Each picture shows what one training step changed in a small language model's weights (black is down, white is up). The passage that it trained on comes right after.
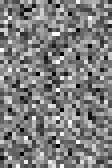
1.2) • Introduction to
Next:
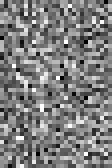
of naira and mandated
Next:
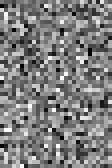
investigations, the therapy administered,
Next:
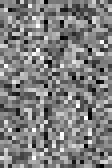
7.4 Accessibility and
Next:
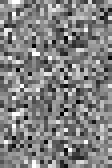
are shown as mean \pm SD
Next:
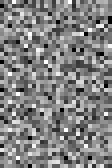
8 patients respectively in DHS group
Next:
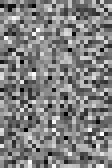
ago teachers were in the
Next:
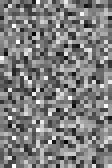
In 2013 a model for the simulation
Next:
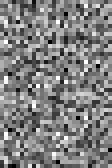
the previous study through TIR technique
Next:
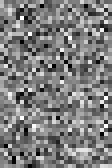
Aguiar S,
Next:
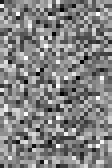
responses to tackle the challenges
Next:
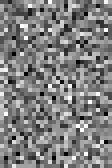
with Epilepsy and
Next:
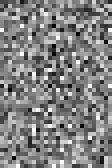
is caused by presence of suspended
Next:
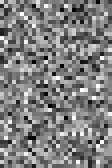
event definitions, dataset classifications
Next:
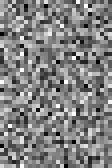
providing insights into chemical kinetics
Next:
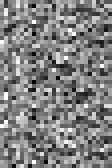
brief off-track pass through
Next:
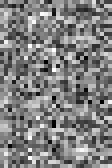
believe that the freshest
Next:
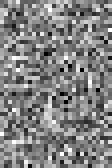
are: effective mean atmospheric temperature,
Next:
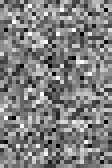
libraries often provide assistive
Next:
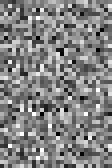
for the programs that address these
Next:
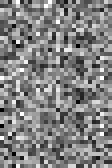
their profession because they need respect which
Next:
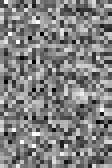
a surprisingly large difference
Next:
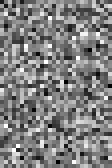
the focus is paced on
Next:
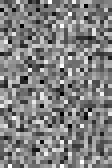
to an optimum allocation of
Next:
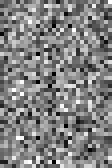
should be seen as evidence of power
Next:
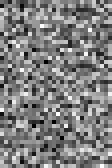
important developments in computational chemistry
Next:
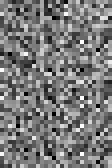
between the Global North and Global
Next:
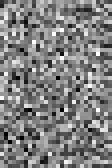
materials used. Weight Factor
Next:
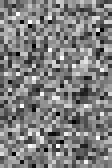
behavior obtained p-value =
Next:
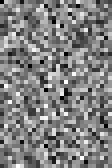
weight of the tablet was considered
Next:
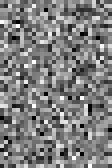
designed for spending time with family
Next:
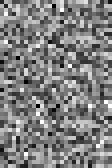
the delivery vehicle’s location,
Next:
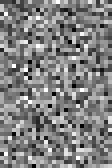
that it cannot work in the presence
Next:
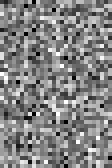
Provide data to study
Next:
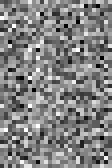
equal to the mean hydrogen density that
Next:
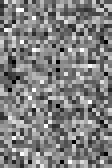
residence had significant difference in influencing
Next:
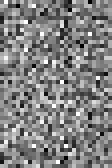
basketball players'
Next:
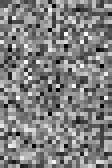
proposed hybrid energy system operates effectively
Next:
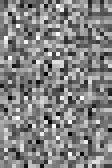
end of each iteration.
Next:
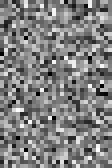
without medicine”. Coping of
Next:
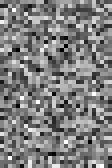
country. In order to develop the
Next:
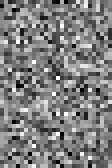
an increase in estrogen
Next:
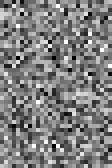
Hymes, cited in
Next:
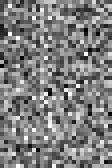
management of VAC is limited.
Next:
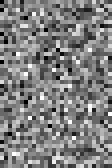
is approved by the council after
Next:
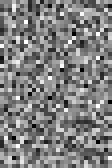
quality than the schools with a level
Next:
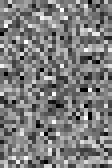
quality (X1.M),
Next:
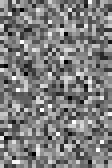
encourage competitive bidding between existing
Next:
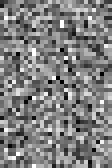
scenarios where explainability is crucial.
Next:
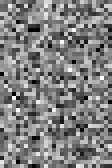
type of converter used for DC
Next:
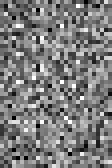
of the SEF, assists
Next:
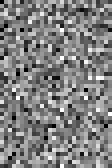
theories used is the transverse
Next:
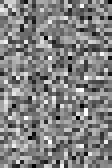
ETX telescope.
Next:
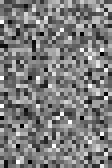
related to online campaigns
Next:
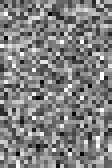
the highest risk of adverse outcome from
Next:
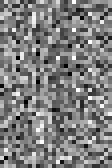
Vasudeva is revealed to
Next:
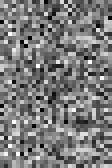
a percepção dos
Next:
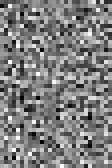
environment, social tourism, activities for
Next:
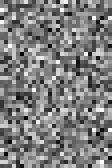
This paper summarises numerical and experimental
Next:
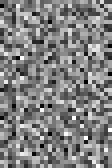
institutions meet expectations, proving to
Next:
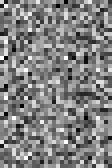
region. In few cases nurses
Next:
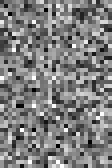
first direction R1, the probability
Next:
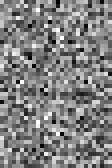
five thermocouples type K
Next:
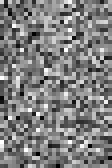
Solar-Report will
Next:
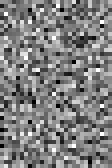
stacking buffs,
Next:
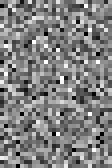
6 months. The patient was
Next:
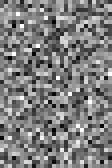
implant (ultrasound applied
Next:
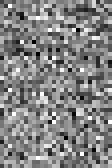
for reducing the amount of defective
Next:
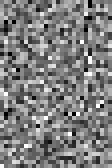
and supporting proactive dementia
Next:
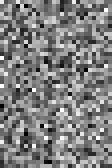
in black. Isotopic
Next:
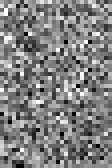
TiO_2 NPs
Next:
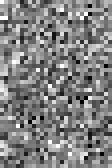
white precipitate as a
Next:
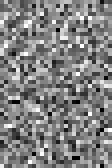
dashed lines outline a
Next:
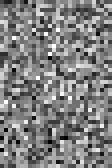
memories with them by sharing your
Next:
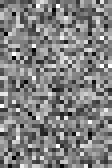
his proposed fraud model, which
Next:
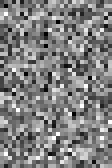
the interview by Wesley
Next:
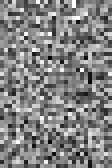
including cutting speed, feed rate
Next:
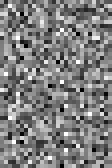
blocks. *Chem.
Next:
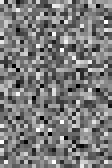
Oxford University Press. -
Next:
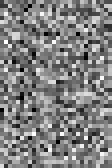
company I on day t.
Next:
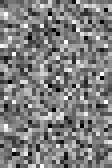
and the accepted medical treatment occurs in
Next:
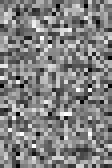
Babel is proposed to develop
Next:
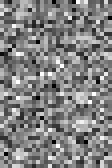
Lecture Concept mapping
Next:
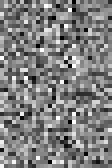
purposively recruited
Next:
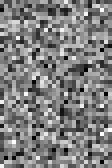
Almulhem found that
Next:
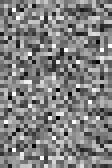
\mathcal{A} .
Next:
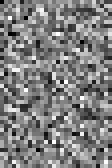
was conducted by the Department of
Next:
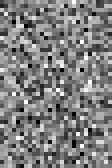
ground, increasing the level of pollution
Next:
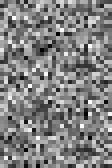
platform changed rapidly. While many lecturers
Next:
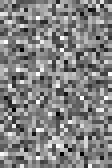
future thereby providing optimal services for mobile
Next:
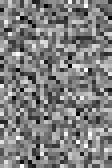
shape of the femur after head
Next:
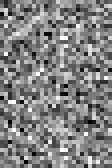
also continue to advance. In this
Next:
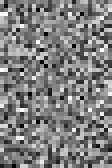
Rest of brain and spine
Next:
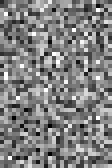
conditions using the BEM and
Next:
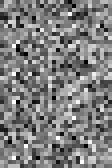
listHeads1 list for
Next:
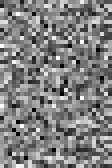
achieve local disease control. The main
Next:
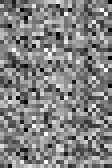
is that then you start to
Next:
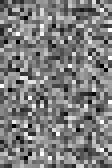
is made to highlight the profession in
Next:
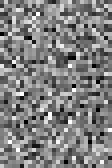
digestion [12]. In
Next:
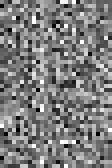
has been widely used and studied in
